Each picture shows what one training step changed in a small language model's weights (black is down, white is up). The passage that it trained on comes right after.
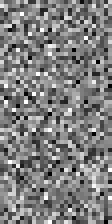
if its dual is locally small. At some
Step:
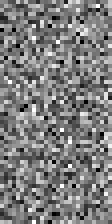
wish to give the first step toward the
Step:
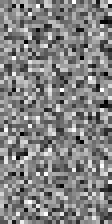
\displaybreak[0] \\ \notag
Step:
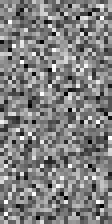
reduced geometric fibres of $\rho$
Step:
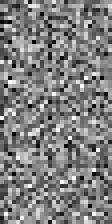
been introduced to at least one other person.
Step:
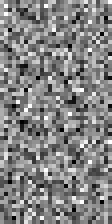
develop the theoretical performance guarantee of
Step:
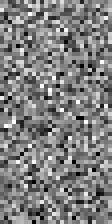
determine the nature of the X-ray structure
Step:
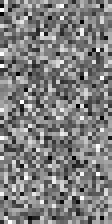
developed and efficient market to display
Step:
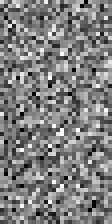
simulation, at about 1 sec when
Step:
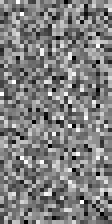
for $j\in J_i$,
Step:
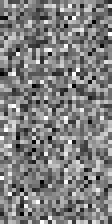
which the protein is in the random
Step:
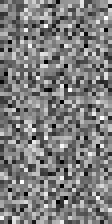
closed subtrees of $\G$ such
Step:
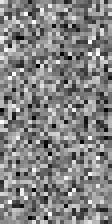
\rm From the partition of unity
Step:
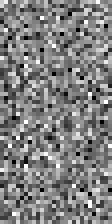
which indicates: \begin{itemize}
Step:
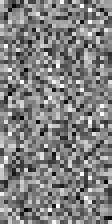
function {\small \begin{verbatim}
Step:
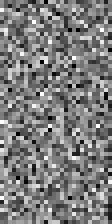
\leq \varrho \left[
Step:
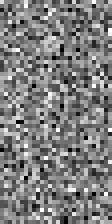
\hfill$\Box$ \medskip
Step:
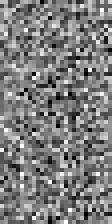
our main result (\ref{main}) reads
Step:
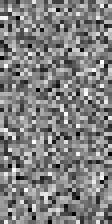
the higher dimensional Kloosterman family described
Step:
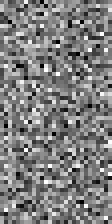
growth along the weak interface between the clear
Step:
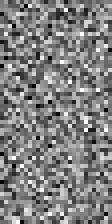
performance. \textbf{Domain
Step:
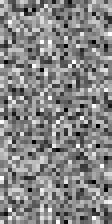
\section{ Some known results } Let $
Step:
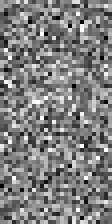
of vector fields locally tangent to
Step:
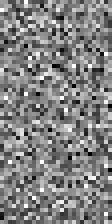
This argument does not hold for SDEs with
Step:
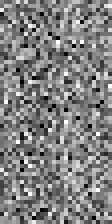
in the USA by NASA and in
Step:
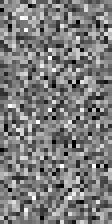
the basis of the upper isolated set of
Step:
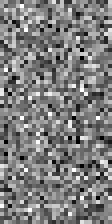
the difference between the transverse momentum distribution of
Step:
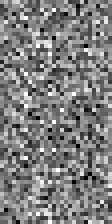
ETC has flavor universal
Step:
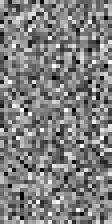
equivalent to $S^D$. Since
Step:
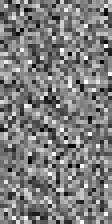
a function of the neutron excess
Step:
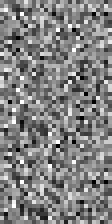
We may modify the construction of the
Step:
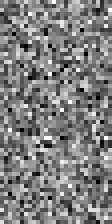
flow effects increase with the mass of the particle and
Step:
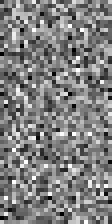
underscored the vulnerability of
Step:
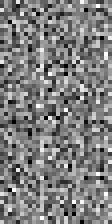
datasets, with improvements of up to
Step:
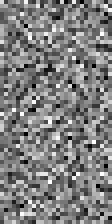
$T>0$ satisfying $$ 0\le
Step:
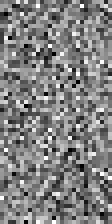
on $T$. If there exists $i'
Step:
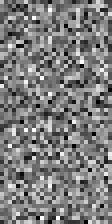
\simeq 0$ and one retains only
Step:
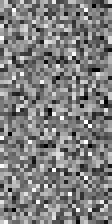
(2) is normally written differently.
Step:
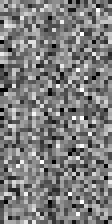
need to start thinking not only about how
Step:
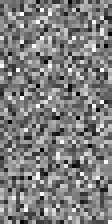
\scr P_2$, we choose
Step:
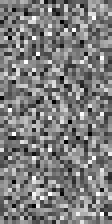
that act like \[ T_p
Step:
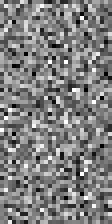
addition that $\deg (u)=\deg
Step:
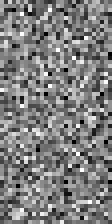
precision} } \\ \hline Device
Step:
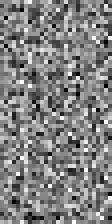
OLS estimator of a subset of coefficients
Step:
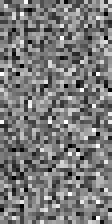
a family $X_t$ of
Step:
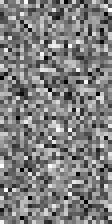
$C_\Omega \leq d/\pi$.
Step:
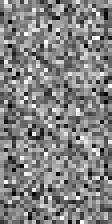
particular class of Banach spaces,
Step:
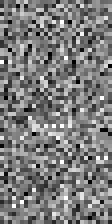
chaotic, integrable, or localized
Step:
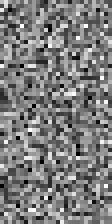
r}^s(\mathbb{R})$ for
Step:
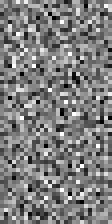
that of the monitored dynamics of the
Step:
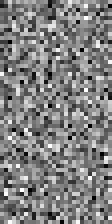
not meant to be incorporated before
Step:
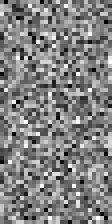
\end{theor} \section{The
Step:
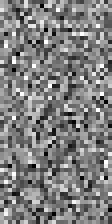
This section introduces the basic concepts
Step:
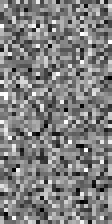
concretely discuss the case in the
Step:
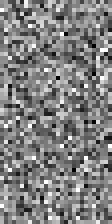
This finding effectively reduces the
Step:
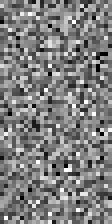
usual inner product of $\C^n$.
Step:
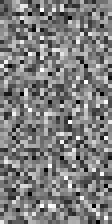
dilaton $\phi$ and $(9 +
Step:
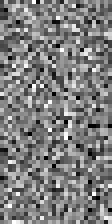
of convergence of HBVMs is also
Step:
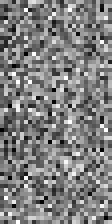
therefore total effect VIMs, and we
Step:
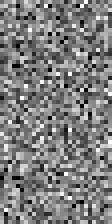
$\pi$ from the non-deformed
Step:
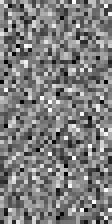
\varphi& \text{sin} \varphi
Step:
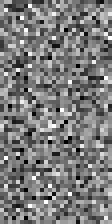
$R$ neighborhood of $X$.
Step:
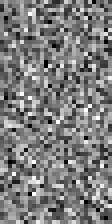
a $p,q$-analogue
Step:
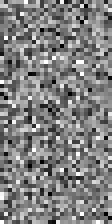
$\ep>0$ there exist an integer
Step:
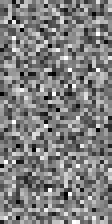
electric field incident upon the two
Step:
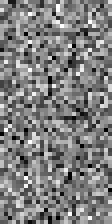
last section, we give an explicit example where
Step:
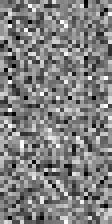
below. Let us stress that,
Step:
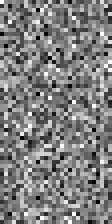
\left( \De_\Psi \right)
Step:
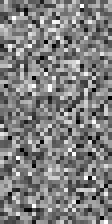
includes boundary-scale cases at the upper limit
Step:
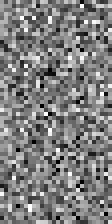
the integral (\ref{formal}) is
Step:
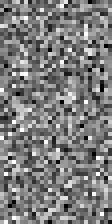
elastic energy is described by the integral
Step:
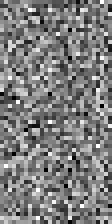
\alpha \s^p(\beta)
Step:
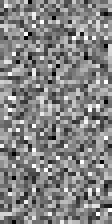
la Rep\'ublica,
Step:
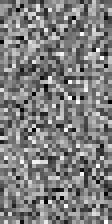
i)$, with $i$ the disc
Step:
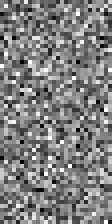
a certain $\kappa _0$. We consider then
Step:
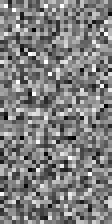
by the Debye screening mass
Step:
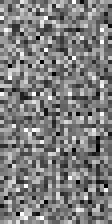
&& E \left[ \frac{
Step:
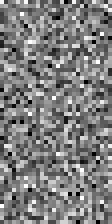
$L_1$-dense class of functions
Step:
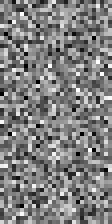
correlated components and interaction space** A
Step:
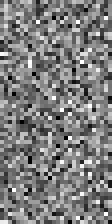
speed of sound squared, the
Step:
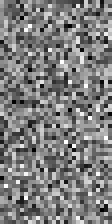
the 3\,$\mu m$ absorption feature
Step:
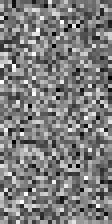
rapidly decreasing function of the order
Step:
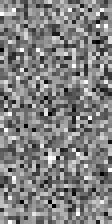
(\ref{eq11}) with compactly supported
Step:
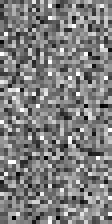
a planet is a short-duration
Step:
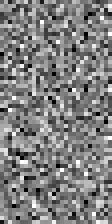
also consider a different stress jump that
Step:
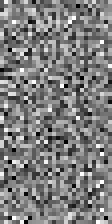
resolutions, or $\theta$ resolutions,
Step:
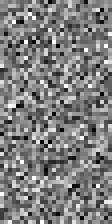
in terms of $|\Ric|$, so we
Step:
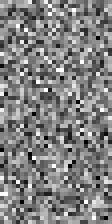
additional increase in Lk (end rotation)
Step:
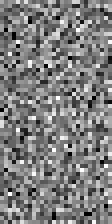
of the first part (G1) to 0
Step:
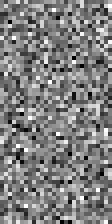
to events in which each measurement station detects
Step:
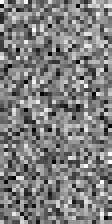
we cover, we assume a point-sensing
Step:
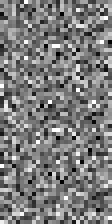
the measured electrode current according to their dot
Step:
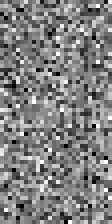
ratio enters the final result. Let
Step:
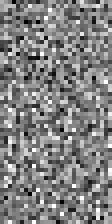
groups yield to the notion of isomorphism and
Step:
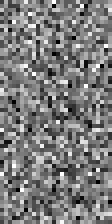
exponential time bottleneck is not
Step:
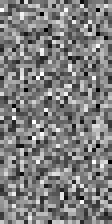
uniform distribution $p_j \in
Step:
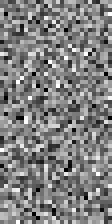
magnetic field $B$ (a) or by
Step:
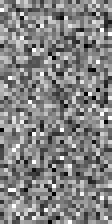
The main result of this note is Theorem
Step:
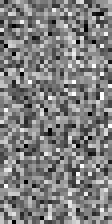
EMD (\ref{rho}) is
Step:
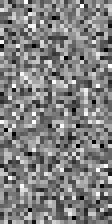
consider two cases as $c<0$ or
